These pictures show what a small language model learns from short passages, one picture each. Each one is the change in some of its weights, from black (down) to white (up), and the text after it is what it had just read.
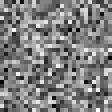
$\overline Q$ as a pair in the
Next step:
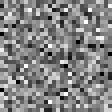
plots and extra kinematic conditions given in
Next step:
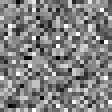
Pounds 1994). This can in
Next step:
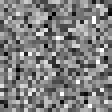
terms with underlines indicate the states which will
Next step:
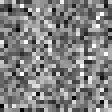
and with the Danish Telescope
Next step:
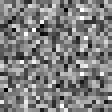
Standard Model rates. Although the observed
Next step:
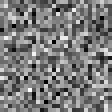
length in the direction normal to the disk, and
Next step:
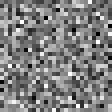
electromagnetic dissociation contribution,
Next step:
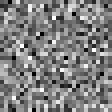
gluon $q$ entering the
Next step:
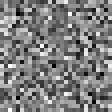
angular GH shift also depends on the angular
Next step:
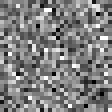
which potentially fail to represent the true
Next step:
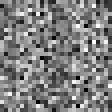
contention. Sharing the data
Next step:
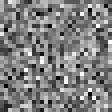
of the SFXT prototype
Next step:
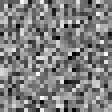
considered popularity, recency, and
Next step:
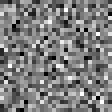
may convert into $\nu_\tau$ on
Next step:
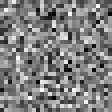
The F-term uplifting scheme then
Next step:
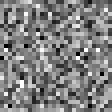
a natural laboratory for testing whether
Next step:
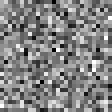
for centrifugal inhibition
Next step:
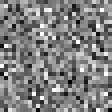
as most memorable impressions of
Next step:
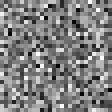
Systems (ADAS) also
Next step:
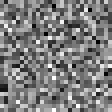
(isothermal compression). Note that the
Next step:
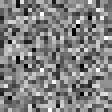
School of Physics and Technology,
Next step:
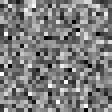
the found plane-wave cutoff energy,
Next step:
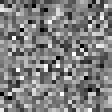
fluxes for the same inclination and
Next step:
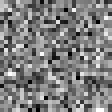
breaking parameters. Adopting the minimization
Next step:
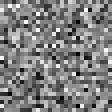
(b) The distribution of the ionization parameter
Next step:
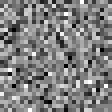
$\beta \approx 0.5$ and
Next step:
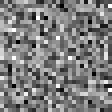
numerous Monte Carlo simulations (see
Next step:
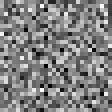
provide an efficient polynomial formalism for describing their
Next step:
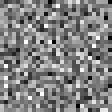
in $\mathfrak{Man}$. For
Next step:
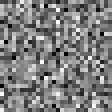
electron $\vecc{p}_1$
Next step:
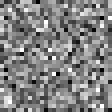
pressure $p_{int}$ reaches that of
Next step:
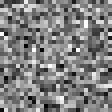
radial hydromagnetic wind that has expanded to
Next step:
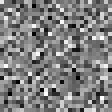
parallactic angle work together to
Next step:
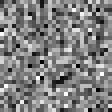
spectroscopy. One candidate for
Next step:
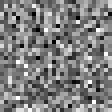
continuous improvement, focus on process) and many
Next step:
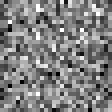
% \begin{figure}[t!] %
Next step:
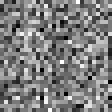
probe performance.} Performance
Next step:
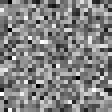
models, it should instead be regarded as
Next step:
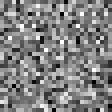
say that physics at $\theta$ is
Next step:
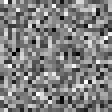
so that the kinetic transition rate from the node
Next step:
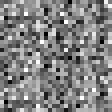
\}.$ \end{enumerate}
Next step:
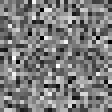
exponents from the expected theoretical values;
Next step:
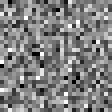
being placed at $z\geq
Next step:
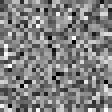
broad-line FWHM and flux.
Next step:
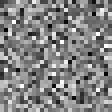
The ground-state multiplicity $\{
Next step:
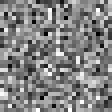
their importance in advancing UAV
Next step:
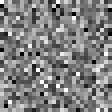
of the surface potential. Details of this
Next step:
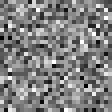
A general discussion on aging populations and
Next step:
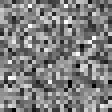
$y_i$ in expert
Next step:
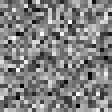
where the gates voltages are not
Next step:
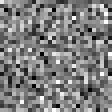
have the same energy. Accordingly,
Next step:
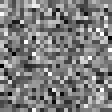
for the results. Some final concluding
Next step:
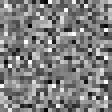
in the X-ray galactic source
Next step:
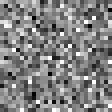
In order to explore this possibility, we
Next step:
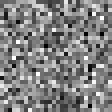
the machine learning algorithm, the dataset and
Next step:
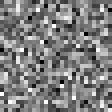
region where $r_h$ is small.
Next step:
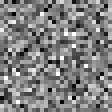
and 2(b)]. Parameter values are
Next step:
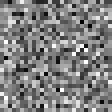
introduce quadrature operators, according to $\delta
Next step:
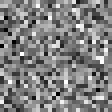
and causing the power spectrum to show broadband
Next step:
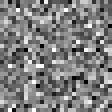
error bars in \textbf{d} are
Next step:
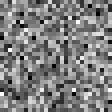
diagram for the signal $pp \rightarrow
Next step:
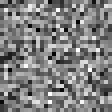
nonuniform oscillatory states such as
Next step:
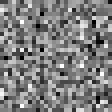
free constraint on the complex vierbein
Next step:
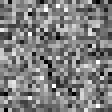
space self-consistent field method
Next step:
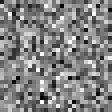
mixed. In order to search of maximally
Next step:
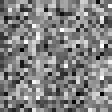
\end{figure} %% file:
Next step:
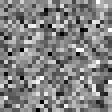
\cB(\Lambda^*): \atop
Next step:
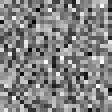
provide valuable insight for developing effective
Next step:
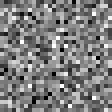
theories with a potential. In particular, the
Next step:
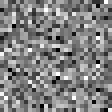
probability of $\mathcal{P}\approx
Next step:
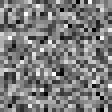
a new parameter in the model through the value of
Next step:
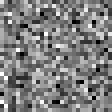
by \eqref{dpl3} but
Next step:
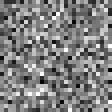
difficult to directly estimate the integrated quantity
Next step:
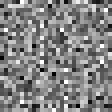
another a hybrid approach. In the first
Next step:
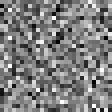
\(\times\) 576 pixel frame
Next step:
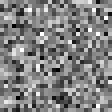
distribution with expectation values equal to the
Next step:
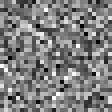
the two branches of the saturated
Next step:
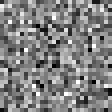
models should smoothly join the CF
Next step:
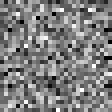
deformed under noncommutative
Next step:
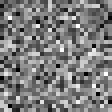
law yields a straight line with the
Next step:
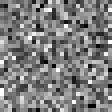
by an infinitely think accretion disk (in
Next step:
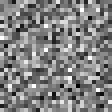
Effect Induced by Skew
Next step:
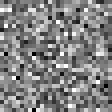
In the 22-string configuration
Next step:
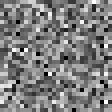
the correct relic abundance of dark matter without
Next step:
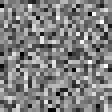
(only HT), and the FSS
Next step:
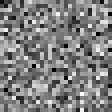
to tuning the AdS scalar mass through
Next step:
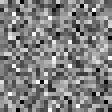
frequency of cooperators are shown in
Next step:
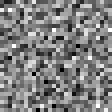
It is mentioned the mask is so
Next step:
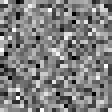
terms of the found radii of the
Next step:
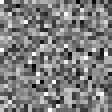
square feet in the model, the number of
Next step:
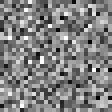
on the Blockchain, in that
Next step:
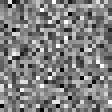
supported in part by DOE grant
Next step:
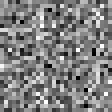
{.1 cm} \newpage
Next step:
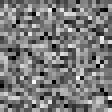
far above the thermal energy at body temperature
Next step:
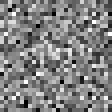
in Electrical Neural Interface
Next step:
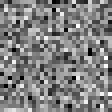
nematic order at finite $T$. Our finding
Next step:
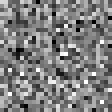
at room temperature. In principle, this
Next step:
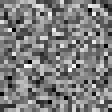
the analysis of ROSAT data
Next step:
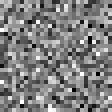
of the operators. Any member interaction
